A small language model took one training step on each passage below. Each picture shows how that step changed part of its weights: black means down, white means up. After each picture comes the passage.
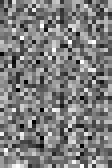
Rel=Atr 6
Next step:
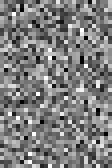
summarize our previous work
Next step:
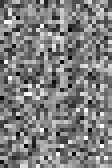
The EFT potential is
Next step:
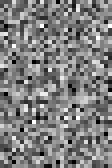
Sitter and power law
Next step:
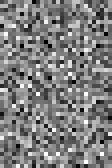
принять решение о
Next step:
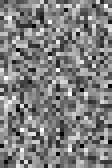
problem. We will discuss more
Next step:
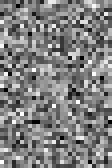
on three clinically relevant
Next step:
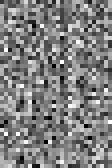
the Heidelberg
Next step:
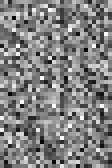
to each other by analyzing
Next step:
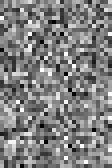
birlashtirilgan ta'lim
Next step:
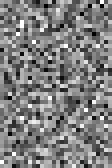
diverse clinical data.
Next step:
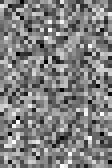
same form for the relation between entropy
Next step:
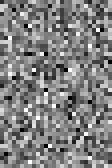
model at the corresponding locations.
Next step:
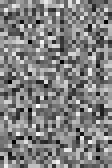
as inventors on a
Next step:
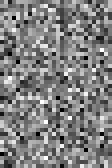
to be a common feature
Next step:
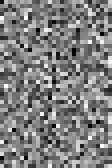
jarayoni hisoblanadi,
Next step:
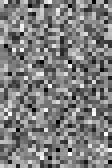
impose the natural dependence
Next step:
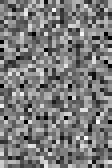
regulation of markets for
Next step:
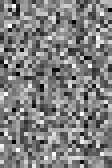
Ethnologie ab ovo
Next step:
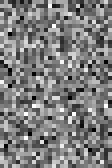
can suffer propagation
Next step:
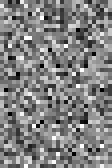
that spinless BTZ black
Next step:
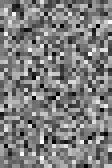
sustained inflationary phase
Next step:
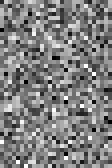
balance between viscosity
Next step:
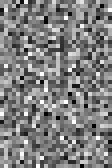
hukum ekonomi
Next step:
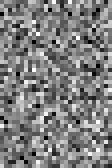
M. Maniero}
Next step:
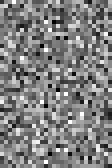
comportamentului pe baza
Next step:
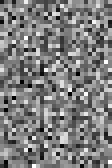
en el aula, resultan
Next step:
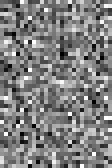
must stand %%%%% alone
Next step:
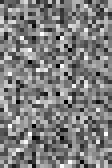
the top figures the green
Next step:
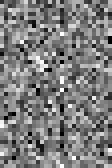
the strength of correlated
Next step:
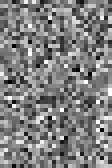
nationale N°1
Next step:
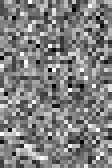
l'environnement des
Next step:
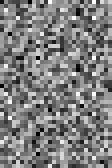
barrier for individual
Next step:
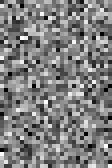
database on GCs
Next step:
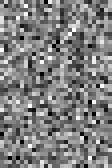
for simplicity.} % %
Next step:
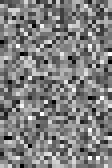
the SSIM index results in
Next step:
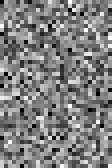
in \eqref{pre} can
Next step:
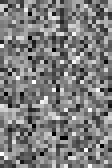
la sentencia No. 15
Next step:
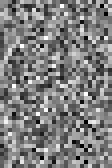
hak dasar anak
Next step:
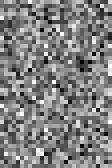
kirib ketganlarni
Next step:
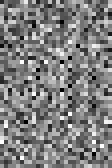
the external field opens
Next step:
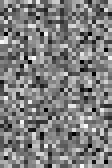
juda boy va
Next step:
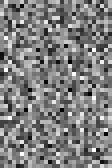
imagery serabut
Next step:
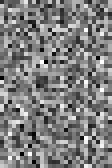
the cooling rate the
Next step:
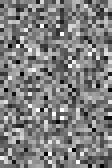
PPA auction
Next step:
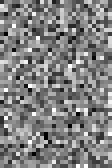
measured across collision systems
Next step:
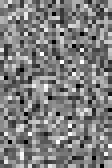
transition metal, while for
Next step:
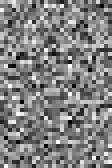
all of the Proportional
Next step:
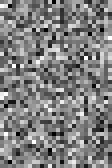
both ends which span an
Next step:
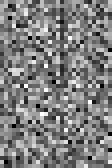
introducing additional ad
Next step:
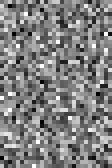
can be generated by the
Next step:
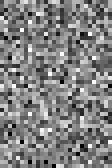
x 1 $\micron$
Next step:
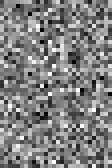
0 \end{array}
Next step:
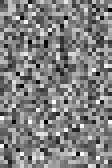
menganalisis segala
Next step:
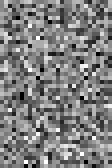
tres medallones en la
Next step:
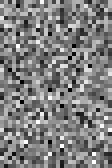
by the New faculty
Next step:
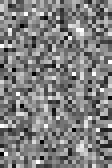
outcomes (Zhao
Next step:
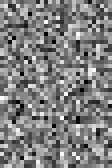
support over an order one fraction
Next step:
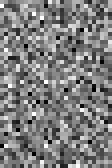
than that induced by the
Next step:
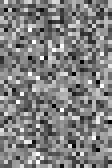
j \end{array}}
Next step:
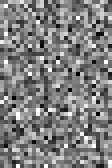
result in disk galaxies with
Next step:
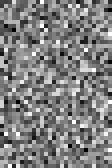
Söyletir G,
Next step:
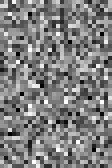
inson bo'lib
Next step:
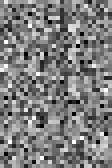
tiny at first and
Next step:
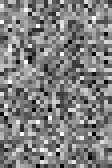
fails to capture the boundary
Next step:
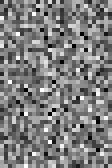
dalam meningkatkan
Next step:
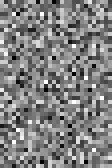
observations of these galaxies (at both
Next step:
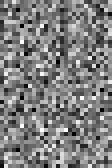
A. Bavali,
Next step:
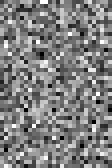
2~T steps, with
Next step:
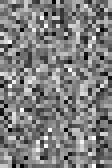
functions of $\hatRmin$
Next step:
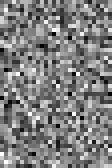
constants. We still have
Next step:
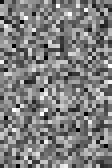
crenças dos/as
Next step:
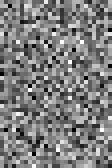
los recursos. Este
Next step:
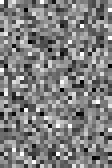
e adotivos e o
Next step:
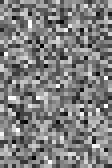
nontrivial scalar field
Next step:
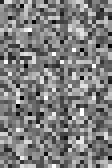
destacada, além
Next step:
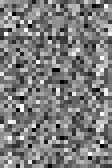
NLTE problem should be
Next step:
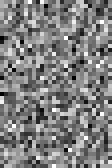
up to 95\% number of
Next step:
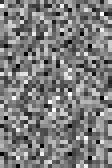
other theoretical predictions for
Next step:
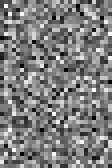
Outro instrumento
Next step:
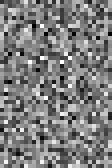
the SUSY QM
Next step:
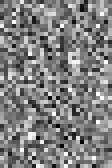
pelo efeito
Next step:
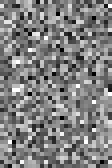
were determined for each grid
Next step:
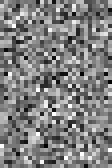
while having access to
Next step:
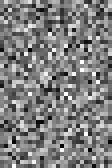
jamiyatda inson
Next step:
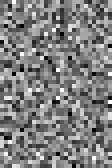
Grupo Editorial
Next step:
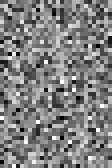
hybrid approaches,
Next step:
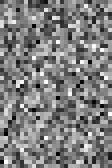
$J$, we can get
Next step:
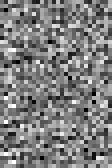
к модернизации
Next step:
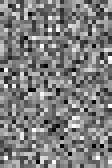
conservación preventiva,
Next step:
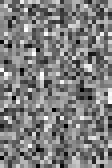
de klant van de
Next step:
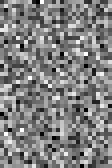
доходностей в 2021
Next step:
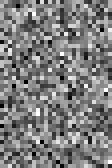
with a model based on 12
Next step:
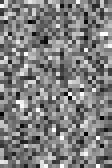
marcem, gdy
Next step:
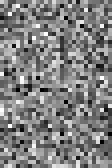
to noise ratio of 1,
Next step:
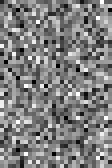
ist. Norbert
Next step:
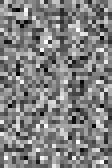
artístico, além
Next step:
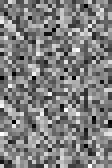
از این
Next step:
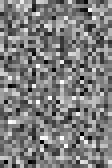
the one in which the W and
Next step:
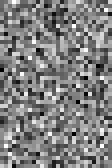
Due to an insufficient
